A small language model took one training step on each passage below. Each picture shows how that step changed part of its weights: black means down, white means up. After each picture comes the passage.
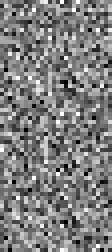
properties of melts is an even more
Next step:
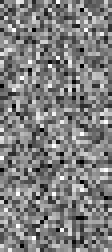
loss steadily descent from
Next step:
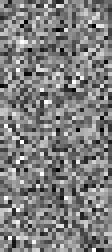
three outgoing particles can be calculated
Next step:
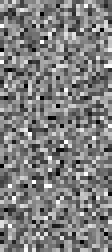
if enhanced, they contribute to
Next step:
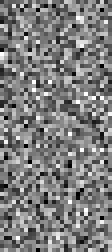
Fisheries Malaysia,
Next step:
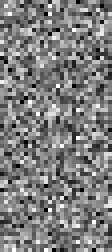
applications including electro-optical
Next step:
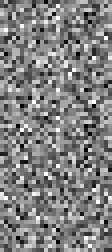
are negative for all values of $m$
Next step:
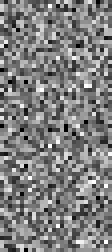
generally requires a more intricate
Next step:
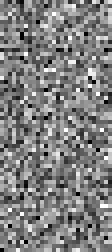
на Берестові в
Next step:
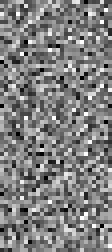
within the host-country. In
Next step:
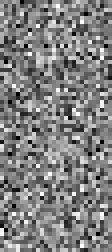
a cell can affect the functionality
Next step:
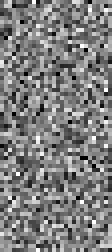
in the small-warp regime the
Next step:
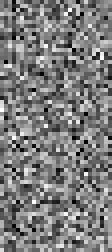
de resposta inflamatória
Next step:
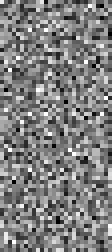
of Intellectual Property and
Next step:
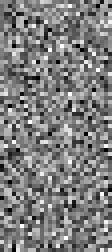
their stellar masses. Nor did
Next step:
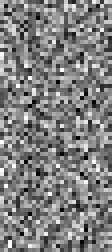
та знання, але й
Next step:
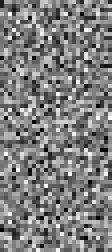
the difficulty in characterizing the
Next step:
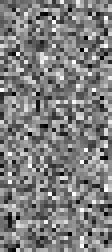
2.2.3 Análise da
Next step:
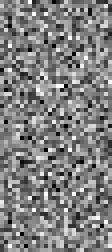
deposition of kinetic energy during the
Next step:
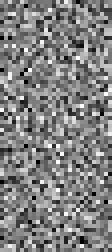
slip and self-retraction
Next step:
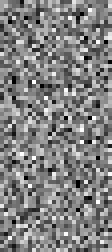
is used for a nonlinear system model with the
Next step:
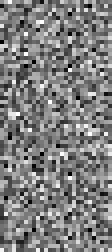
nm wavelength range. It has
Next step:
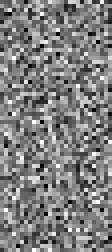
to Eq. (\ref{G}), this
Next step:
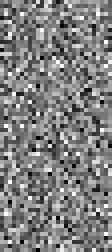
mixing parameters, derived by us,
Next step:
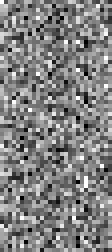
Senior Researcher of the
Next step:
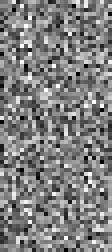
\dot q \label{pex2}.
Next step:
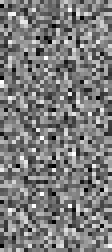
takomillashtirish. 18
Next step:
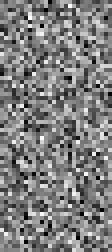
reservoir. According to
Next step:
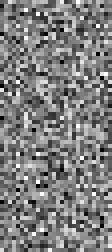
pessoais e valores absolutos
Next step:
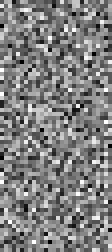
varieties of different genotypes
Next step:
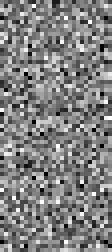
Supporting Diversity in
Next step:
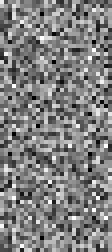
more, and the teachers with
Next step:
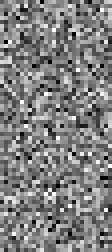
её союзниками
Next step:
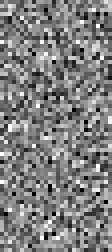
la sugestión al viaje y
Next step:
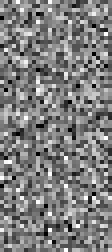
probability of drawing a point within
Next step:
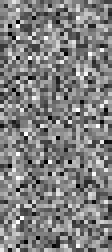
& Art Treasures Rules,
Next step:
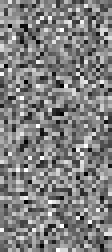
density superconductivity prevails over
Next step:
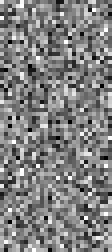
to 2, $\Ninv$ shows a
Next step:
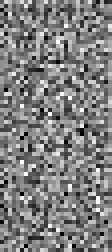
D. C. Singleton, C.
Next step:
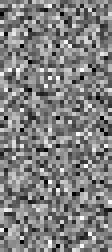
ko'nglum berib,
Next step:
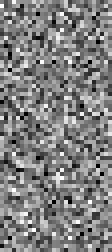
corresponden a la especie mineral
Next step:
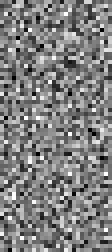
fine and coarse particle mass: case
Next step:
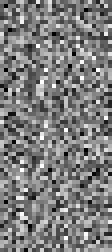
an impedance model, assuming an
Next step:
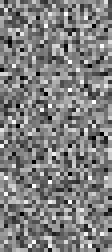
\approx P(\alpha N)$. In
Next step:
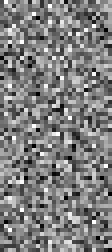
species) surface densities,
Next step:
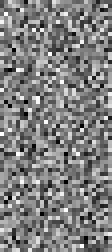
of QP sources are found smaller than
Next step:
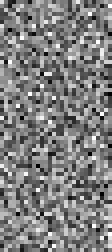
some 45% of diabetes,
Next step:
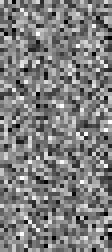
corrélations en 8% des
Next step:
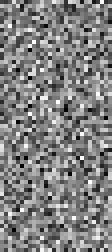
that in the case of fixed linear
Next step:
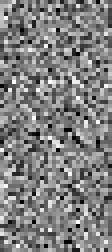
gearbox, we propose a residual
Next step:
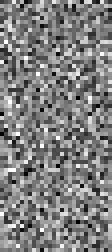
that the data collected by our survey
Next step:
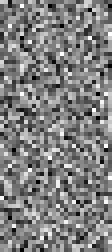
... underpinned by the
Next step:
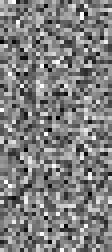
decrease in price but were not significant were
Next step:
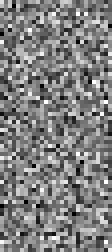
jejich sexuální
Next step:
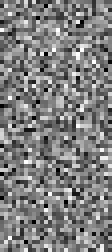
durante a gestação podem
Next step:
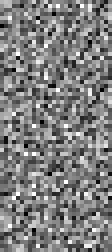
measurements of the $\pi^0$ spectrum
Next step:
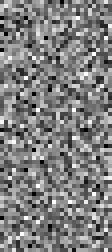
opportunity for its leaders to present
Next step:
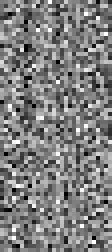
Stepping Stone towards
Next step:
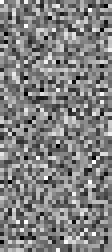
is 12 cm. - The response
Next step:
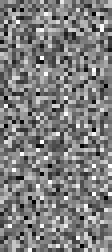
milliy pedagogika
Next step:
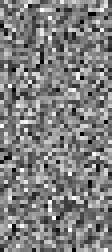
the crystal, and produce
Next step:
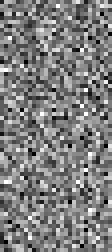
version of the work. It is posted
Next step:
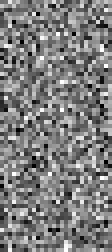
cours) ; - qui
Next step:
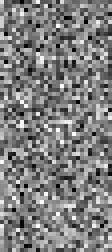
in the development of occupational
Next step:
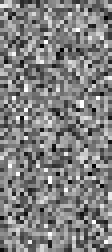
Images (e) SE2 and
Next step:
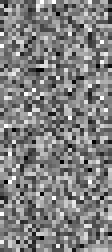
an analysis of the collections created. The
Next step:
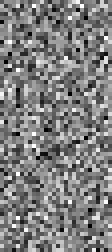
of the higher heterogeneity, the
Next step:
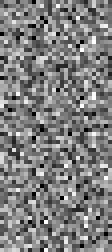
frame recent observations. Alignment with
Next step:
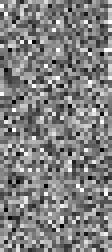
Differently, unfamiliar
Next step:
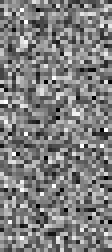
l'organisation. Elles
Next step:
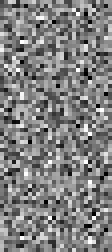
The remaining part is divided
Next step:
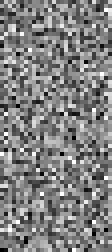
\%) detector background.
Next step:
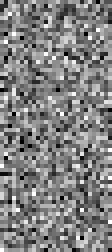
É uma **Revista
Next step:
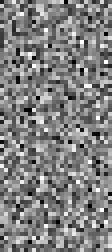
methods for collection of primary data
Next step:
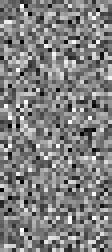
Pawapuri, Nalanda,
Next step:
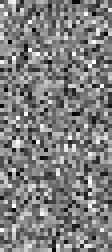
as a barrier to the EV's
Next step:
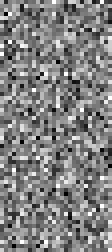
Построение так
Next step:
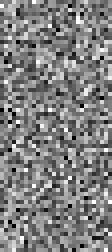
of mobile cameras to train
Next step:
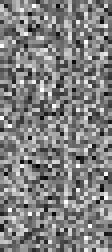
thermal processes, a differential heat
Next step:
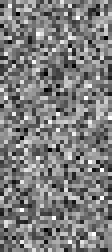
of the relevant formulas in the
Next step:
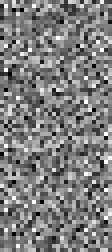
(key) stakeholder;
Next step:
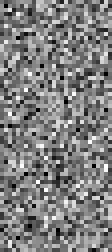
of digital transformation, people,
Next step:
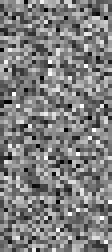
yaitu aplikasi *expert
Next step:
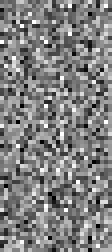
They were asked about their experiences
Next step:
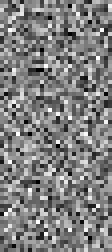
each parameter are the same. We also note
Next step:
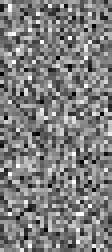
hosilasi, konvergent
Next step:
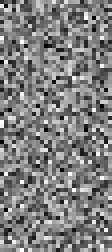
security infrastructure, it is
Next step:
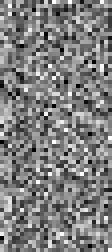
we follow several of those made in
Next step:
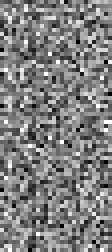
al.* [13] proposed a method which
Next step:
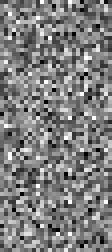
the children also indicated a significantly high
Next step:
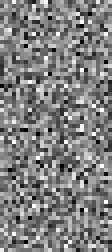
document supports the primary
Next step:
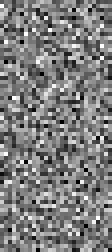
de uma espécie de
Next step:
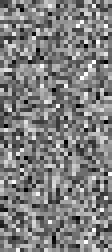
moreover presented a biblical view
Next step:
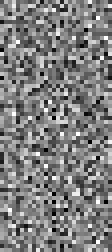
at home, especially with the
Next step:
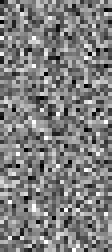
motivated by two observations. First,
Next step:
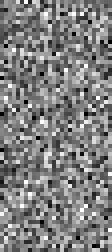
varimax (PC1,
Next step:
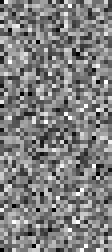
giants. In some calculations, we also
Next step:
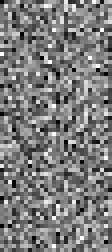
были изменены
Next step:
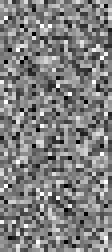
2021, using autoregressive
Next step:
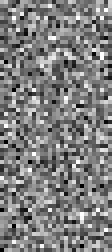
puncture and culture demonstrated
